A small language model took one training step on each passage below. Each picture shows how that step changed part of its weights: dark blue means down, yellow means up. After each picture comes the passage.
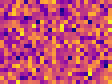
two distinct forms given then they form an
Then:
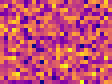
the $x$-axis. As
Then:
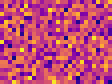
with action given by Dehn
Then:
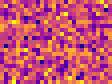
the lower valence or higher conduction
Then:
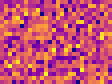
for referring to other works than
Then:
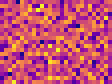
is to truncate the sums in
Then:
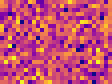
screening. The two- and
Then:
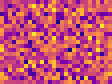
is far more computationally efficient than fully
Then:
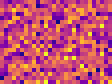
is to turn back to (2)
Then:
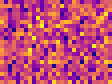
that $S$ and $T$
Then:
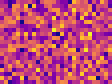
representation-finite. By Theorem, we
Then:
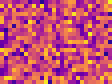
article may change from line to line and
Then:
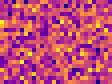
Let $K$ be the subgroup of
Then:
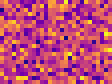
thermodynamic quantities in the ferromagnetic
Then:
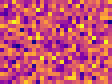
the helium burning
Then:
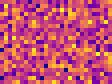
by Element 6, assistance
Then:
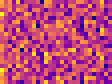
Step 3, 4, and 5 of
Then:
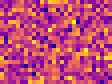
entire functions $u$ satisfying
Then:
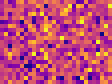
journal={Computer Physics
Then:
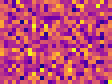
$3\times 3$ diffusion matrix
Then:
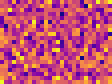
binary cyclic code of length $15$.
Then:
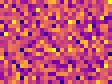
Dependence, Continuous | 6
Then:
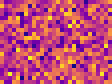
to this order. The order convergence of
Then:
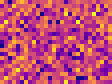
of weighted composition operators, they showed that
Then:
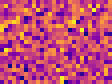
the greenhouse models, along with
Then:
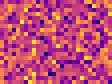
operator $\Delta_{SU(N)}$
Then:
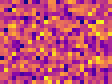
some previous applications of MD
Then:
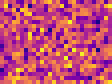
In this region our approximation is a very
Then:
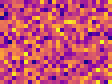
the {\it finite} Young subgroup corresponding
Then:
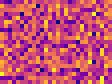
to produce identical findings because they capture
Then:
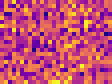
Dynkin's characterization of the value
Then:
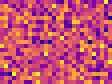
\textit{Cited count} &
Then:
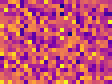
CE + Dice loss \\
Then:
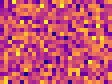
be any quiver with set of
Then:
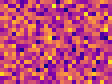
\bibnamefont {Tolpygo}},
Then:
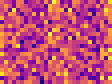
closest descendants along different
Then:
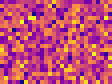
and excited state energy variations
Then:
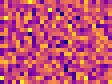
&\Omega_S\tensor R
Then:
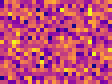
derivation of differential equations for the function represented
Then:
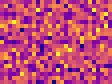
the University of Cambridge,
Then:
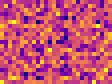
the rotation that maps the estimated orientation
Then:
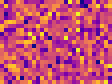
that $\eta_n$ can decay
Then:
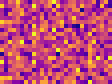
particle physics research, and to
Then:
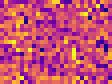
convergent for all values of $\beta
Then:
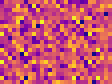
green, yellow and red
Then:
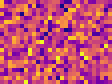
to its upper bound. This choice of
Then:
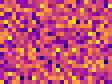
\delta^i_ j$. The
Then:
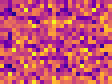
model does not describe well the
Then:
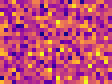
Let $h$ and $g$
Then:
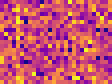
as for example magnetic scattering, this
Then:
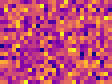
prestress varies on a spatial
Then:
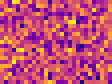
the damping of spin waves. The
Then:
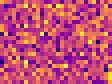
$\c[\s]$-module algebra
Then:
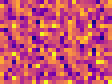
both 4D and 5D realizations of
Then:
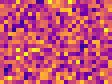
population. Note that the term selection bias
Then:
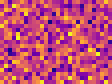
of the Jensen's inequality
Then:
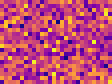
with simple duals, without gauge
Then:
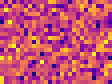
follows that $$\mathfrak{p}_1
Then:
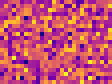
\ and another with \ $\theta
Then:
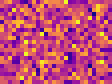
Andreon et al.
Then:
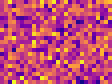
introduction to the more topological aspects of contact
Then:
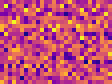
the Close Limit
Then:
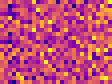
The Pontryagin maximum principle
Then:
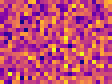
three compact coordinates. The theory has
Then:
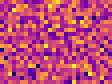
terminals in an energy-efficient
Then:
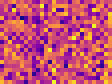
twin ecosystems increasingly
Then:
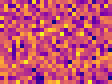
Identify any discrepancies
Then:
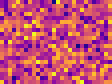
simple eigenvalue. This implies the existence of
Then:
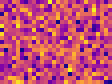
see equation (10). As a result
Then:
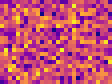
for the value function. As we have
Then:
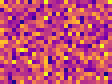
way than the Si-terminated
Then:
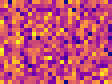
selection cuts: the network correlation coefficient
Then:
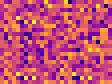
0; \tcp{constrains
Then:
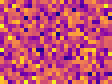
energy of the element $||\bm
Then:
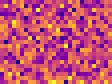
depolarizes fully the scattered
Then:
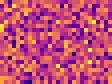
of this section is to construct an approximate
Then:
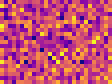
and true background photon scatters), then
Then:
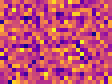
close to the magnetic critical point as
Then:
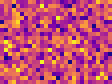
clipped spectrum using a
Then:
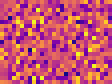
b \mp 2\imath
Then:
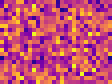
maximum size, we choose one for which
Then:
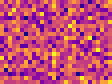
four-photon coincidence is purely
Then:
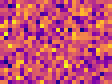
we distinguish three parts; Sorting
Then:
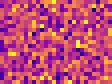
operators provides a description in terms of
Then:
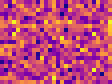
the underlying compact manifold, encoding totally
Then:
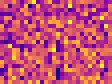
The particular affine connection described here is the
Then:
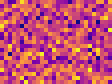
of choices for the constant spinors
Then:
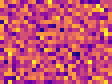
This study demonstrates that injection technique
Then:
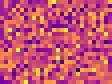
enriched original graphs.
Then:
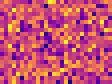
routing cost into account. In
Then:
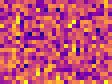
in the Pauli basis. The time
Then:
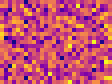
big advantage in the cases in which the
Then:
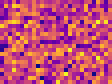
is the limit of a sequence
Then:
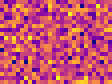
in $T_c$ between
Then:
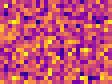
the spiral core area in time.
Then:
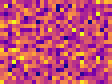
the system of linear algebraic equations
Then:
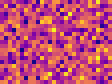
a ``hyperbolic metric space''
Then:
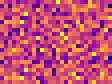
notated by ${\cal
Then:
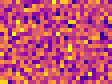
order of the generalized Wigner crystal
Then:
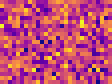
light at various incident angles. The
